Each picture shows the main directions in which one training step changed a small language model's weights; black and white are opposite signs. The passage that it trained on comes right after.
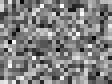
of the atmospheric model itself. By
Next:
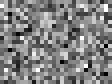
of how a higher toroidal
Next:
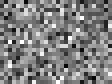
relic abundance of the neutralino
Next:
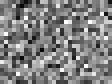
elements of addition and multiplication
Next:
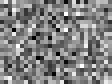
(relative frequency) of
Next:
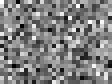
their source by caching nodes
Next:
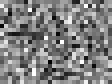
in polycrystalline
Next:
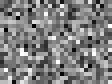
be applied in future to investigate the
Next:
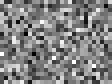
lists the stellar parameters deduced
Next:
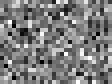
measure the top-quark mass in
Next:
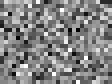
view (FOV) of
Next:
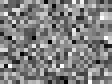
than failing again at the plane
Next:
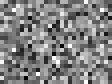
also fields marking the phase
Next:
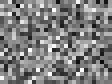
Asymptotic de Sitter
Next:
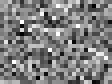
implementations may lead to faster
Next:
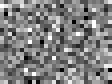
must, therefore, be related to
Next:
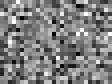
resolved spectrum, whereas the
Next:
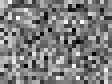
the mean of the complete test measurement
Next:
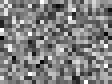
Conclusions:} \ % %
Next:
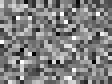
is usually macroscopically large,
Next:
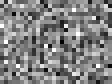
and time-reversible,
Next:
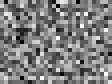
BSD and SIA have
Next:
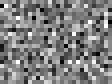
un simple ressort de
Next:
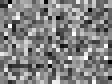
developers and project
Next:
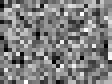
around the $z$ axis,
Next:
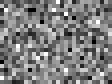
with RM deviations considerably less
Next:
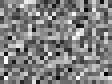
and product diversification
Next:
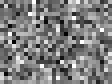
oracle and which decides
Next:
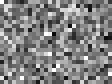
realization of this field theoretic
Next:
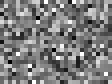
is a block staircase matrix
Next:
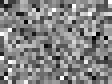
smectic layers. \par
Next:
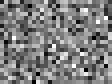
Massa \and Stefano
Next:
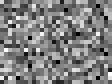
the right-hand side serve as
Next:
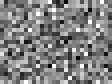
the study of entangled
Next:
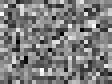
can turn on 3 pairs of
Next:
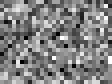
at the coordinate level, where the
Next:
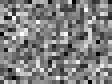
input feature vector to a classification neural
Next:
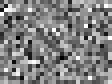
from the canonical results: the two
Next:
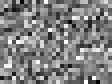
segmentation of the hadronic and electromagnetic
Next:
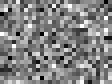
reports this fixed-batch
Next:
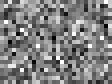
-, which opened the possibility
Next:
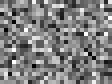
thick disk (torus) will
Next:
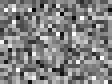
the distance between the point on the
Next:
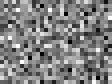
boundary-condition, and
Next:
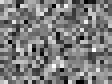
further massage this expression in the
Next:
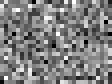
(PNT) such as
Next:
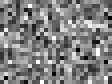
studying small divisor
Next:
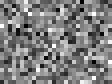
QD anisotropic exchange splitting
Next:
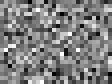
periodically expressed by our combined
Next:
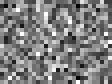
obtained as yet, one has however
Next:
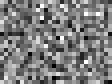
C. Wang, A.
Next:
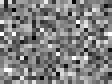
have estimated the band edge potentials,
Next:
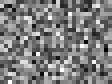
obtains consistent particle-antiparticle
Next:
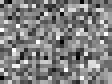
in the proceedings of the
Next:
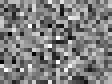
SGRs, both to
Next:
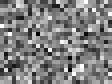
the mass of a TNG
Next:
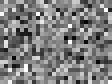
physical argument for the truncation of
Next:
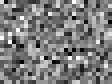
range order of $\phi$ occurs
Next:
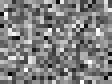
not enforced through the effective
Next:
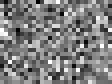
Regge propagator here since 1)
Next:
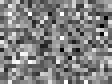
spectroscopy with GPE} In order
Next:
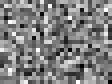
of quantum imaging has developed rapidly in
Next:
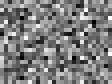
collapse solution has a trapped surface
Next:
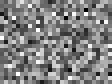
instrument cat- **Algorithm
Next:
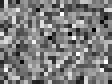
in the previous section, this model
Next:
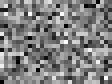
code REBOUND
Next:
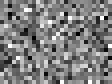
show how only a conservative
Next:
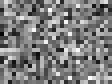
that the Conv_Net and
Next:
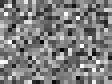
similar to the one observed in the
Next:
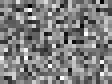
strong Rb overabundances
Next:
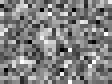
in everyday classroom
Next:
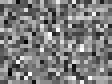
for physics normalizations and detector
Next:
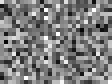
the model on five different seeds
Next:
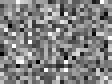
(XMM, Chandra)
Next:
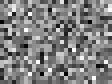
radius reaches the minimal length. The
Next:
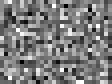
localization physics, offering a
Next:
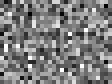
from two sources: (1)
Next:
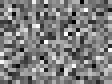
is well on track to becoming
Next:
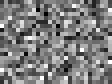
packet drop as the baseline
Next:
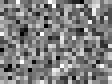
loop-induced, with the
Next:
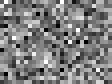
topology of the orbit we need to
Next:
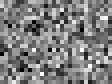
Fermi level. Finally, in the
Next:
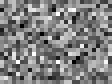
by the EU through the
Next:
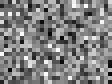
produce, 4. eat
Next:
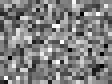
field oscillates with the oscillation frequency
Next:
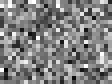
invariant symplectic structure
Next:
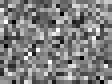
In addition, the kinetic energy
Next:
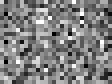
as in the previous paragraph to
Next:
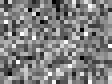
five data points before the start of
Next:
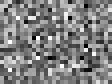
\quad \bs x \in
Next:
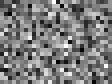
a variety of materials, which do
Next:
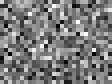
within-cluster distributional shape of
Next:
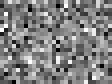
rather indicates the existence of an infinity
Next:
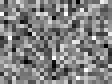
observation of polarization at these angular scales
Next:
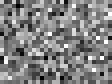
In what follows we will use
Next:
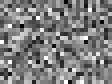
is a trajectory of junction in
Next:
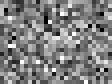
Eq. (22) as follows
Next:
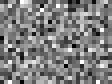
design of mm and sub-mm
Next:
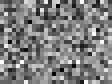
downstream from the perturbation point,
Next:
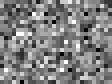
It is straightforward to differentiate
